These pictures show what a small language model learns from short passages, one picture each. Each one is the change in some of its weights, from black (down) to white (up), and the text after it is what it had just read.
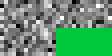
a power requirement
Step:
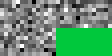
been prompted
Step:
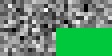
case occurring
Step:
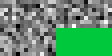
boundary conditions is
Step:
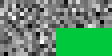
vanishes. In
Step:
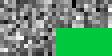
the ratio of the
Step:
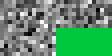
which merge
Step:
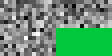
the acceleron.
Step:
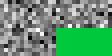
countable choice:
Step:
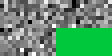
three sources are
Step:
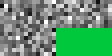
estimates are obtained
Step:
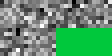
eigenfunctions are
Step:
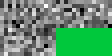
ensuring that
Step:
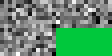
is not a bound
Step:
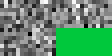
of this component is
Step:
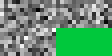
\newblock {\em
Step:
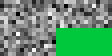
We thank
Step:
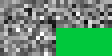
general expression % for
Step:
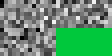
(in terms of
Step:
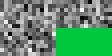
Without their
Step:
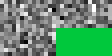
authors chosen the
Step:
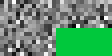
and NR
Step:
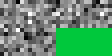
softly broken
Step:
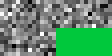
grows, which
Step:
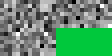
in this work.
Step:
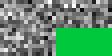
control between the
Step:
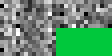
source. In
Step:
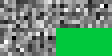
the inclusion of
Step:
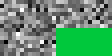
system to show
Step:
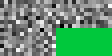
this basis. The
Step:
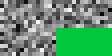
a cutoff
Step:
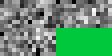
with the lower sign
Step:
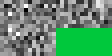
for their comments
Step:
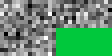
gap along the
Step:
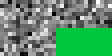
accounting for both
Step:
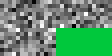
all panels by
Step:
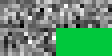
while following reported
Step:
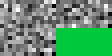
analysis is carried
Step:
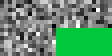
is very small while
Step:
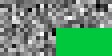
resonance in the
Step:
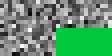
sample, we performed
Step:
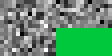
which changes with
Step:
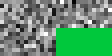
value for the maximum
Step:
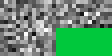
the one that is
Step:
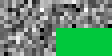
at {\it
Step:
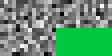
the data, we
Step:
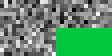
of the user's
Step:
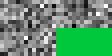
randomness show
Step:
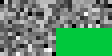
when the potential is
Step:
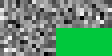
h$, one may
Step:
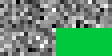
fields). It is
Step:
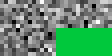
very little
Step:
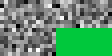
a stable,
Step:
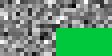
applied in the phase
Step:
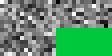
radiation? This
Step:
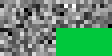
stellar population parameters.
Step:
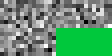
the system is defined
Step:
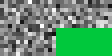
The mean red shift
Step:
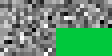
School of
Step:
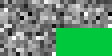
likely to be
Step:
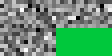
system on a
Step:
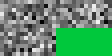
\langle P Q
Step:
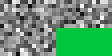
studies that are not
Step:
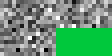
before any further
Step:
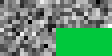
with it and is
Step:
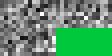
whereas at
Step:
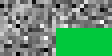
Recent research
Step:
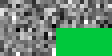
charge order at,
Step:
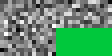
If $r$
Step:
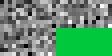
is fixed, the
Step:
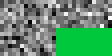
displaced from one
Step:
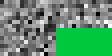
with the result that
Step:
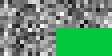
detail. All
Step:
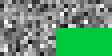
Considering the
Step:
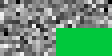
next set of
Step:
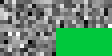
after the transition.
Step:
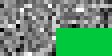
Czech Research
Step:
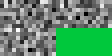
of average degree and
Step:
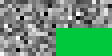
those unstable
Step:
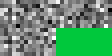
boundary of a cell
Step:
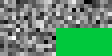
the cutoff
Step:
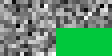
shows, without
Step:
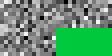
will see below,
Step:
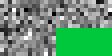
mass of the galaxy
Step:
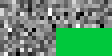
transition, which can
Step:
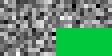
the tail
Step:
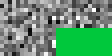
dimers including
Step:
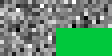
increased scale will
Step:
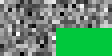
sources instead of optical
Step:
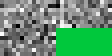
# A finite element
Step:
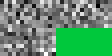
and fermionic
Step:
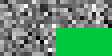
\hline \hline
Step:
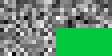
the background field
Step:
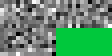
behavior is \be
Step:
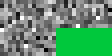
through an optical
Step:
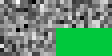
the axion
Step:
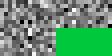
sensors was
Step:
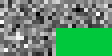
boundaries of the
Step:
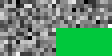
are cut
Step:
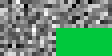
draw some conclusions
